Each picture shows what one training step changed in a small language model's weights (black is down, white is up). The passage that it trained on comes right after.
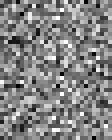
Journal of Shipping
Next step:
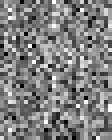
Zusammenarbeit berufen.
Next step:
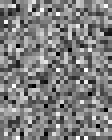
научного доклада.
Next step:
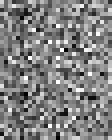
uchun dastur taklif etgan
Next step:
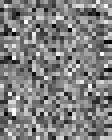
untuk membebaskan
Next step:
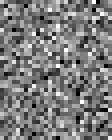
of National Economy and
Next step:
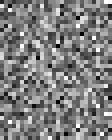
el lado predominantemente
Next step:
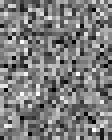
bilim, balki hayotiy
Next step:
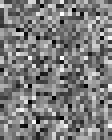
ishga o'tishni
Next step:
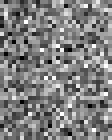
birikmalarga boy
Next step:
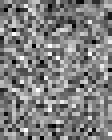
oral de pacientes con
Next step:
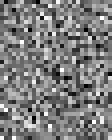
Congresso Internacional
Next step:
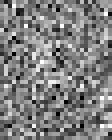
realizada a leitura
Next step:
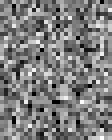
CES/Universidad Nacional
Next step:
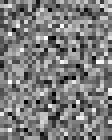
литература 1.
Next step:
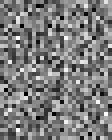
emas, balki ular
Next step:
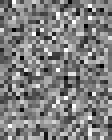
of corporal expression in
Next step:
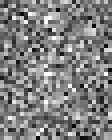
FTIR indicated the
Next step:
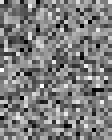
природу [1].
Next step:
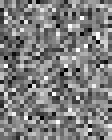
в Україні найвищою
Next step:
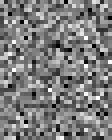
менее трех;
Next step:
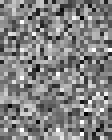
Como Investigar
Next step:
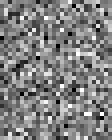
Curva ROC*
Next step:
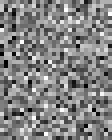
- Doctor of Medical
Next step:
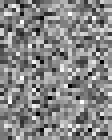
XYZ Company
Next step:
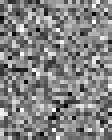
Penal Brasileiro,
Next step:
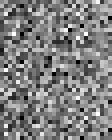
12] Наведена
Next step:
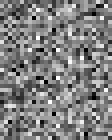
kelib chiqib,
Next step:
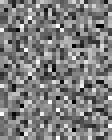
یکی از
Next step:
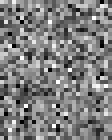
та їх відтворення
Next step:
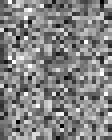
na sociedade. Em suas
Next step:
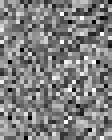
- о оксидные
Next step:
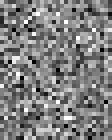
framework of
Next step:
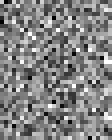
expressa por meio de atividades
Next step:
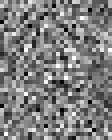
een collectief
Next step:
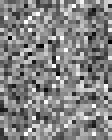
turlari keltirib
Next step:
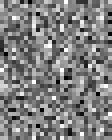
consultados se identifican
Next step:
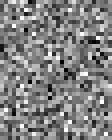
diagnóstico e tratamento
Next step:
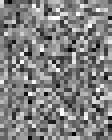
alimentación no debe
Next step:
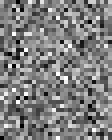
uncertainty for
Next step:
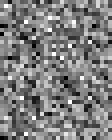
bir şüphe
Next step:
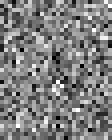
encontra-se a
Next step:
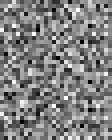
jarayonida to‘plangan
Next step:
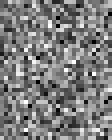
abrindo espaço para
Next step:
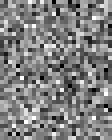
desejo de proteção
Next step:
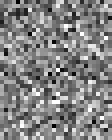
estudio que da pie al
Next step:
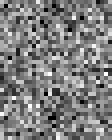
Glovo, Uber
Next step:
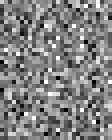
зменшення ризиків
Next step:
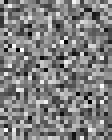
current types and
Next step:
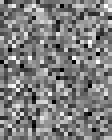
não deve ser confundido
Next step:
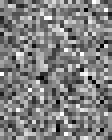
Toirova G.
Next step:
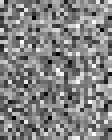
INTRODUÇÃO Os
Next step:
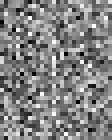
"O'zbekiston Respublikasi xalq
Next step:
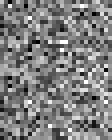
bu yetarli. Agar
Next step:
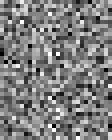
atraso entre o
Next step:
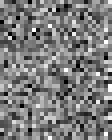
bozorlarida o'zbek
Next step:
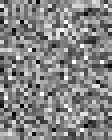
комплекса важное
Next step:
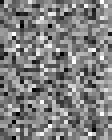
musiqachilar nomlari
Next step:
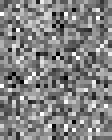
e com a higienização
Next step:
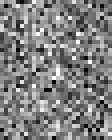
de un algoritmo
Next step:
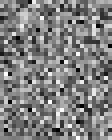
performance A travers les résultats
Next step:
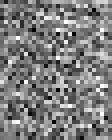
qisqa muddatli
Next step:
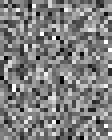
ocasionando elevação
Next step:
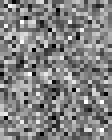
Schuster, New
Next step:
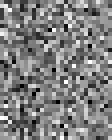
konsepsiyasi asosida
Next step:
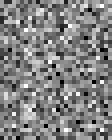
поселок Таш
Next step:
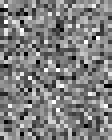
صناعة القرار
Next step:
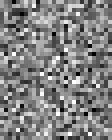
tizimiga chuqur
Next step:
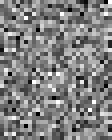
qual o adversário é
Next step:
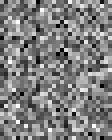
[6]. Имеются
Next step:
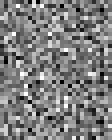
well as to develop
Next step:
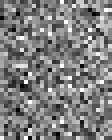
bisa buat nutup
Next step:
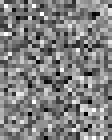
ve Kuran-ı
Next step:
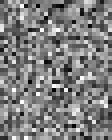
O seguimento desses
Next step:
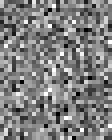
o'yinlar metodlarini
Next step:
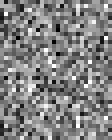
maior incidência de
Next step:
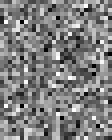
асрлар давомида
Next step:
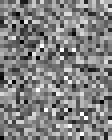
boshqa til vakillariga
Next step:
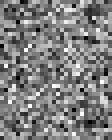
ekologi Istilah
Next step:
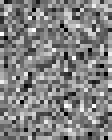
Herdade*, Ambition
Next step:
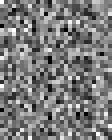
fanlar doktori, dotsent
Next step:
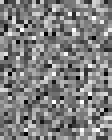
y profesores para su
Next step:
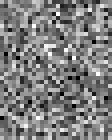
hecho de que
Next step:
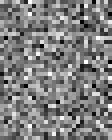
titre individuel :
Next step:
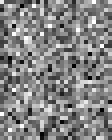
do setor. A tecnologia
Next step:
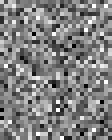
foram os únicos a
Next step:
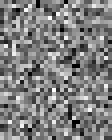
This article analyzes
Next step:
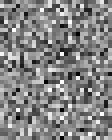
половини XIX
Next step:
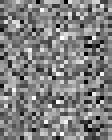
Абу Райҳон
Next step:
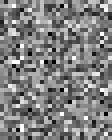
seus temores e seus
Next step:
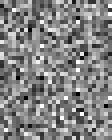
de Nederlandse
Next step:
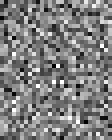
della filosofia
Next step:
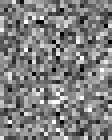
que la observada al
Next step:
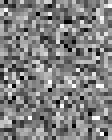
adaptadas a estos nuevos
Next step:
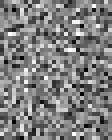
the context of digital
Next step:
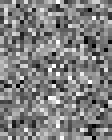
жой билан таъминлаш
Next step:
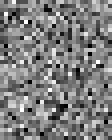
los experimentos 5.
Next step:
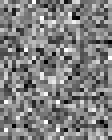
la inteligencia artificial
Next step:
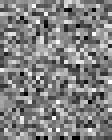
Europe at the beginning
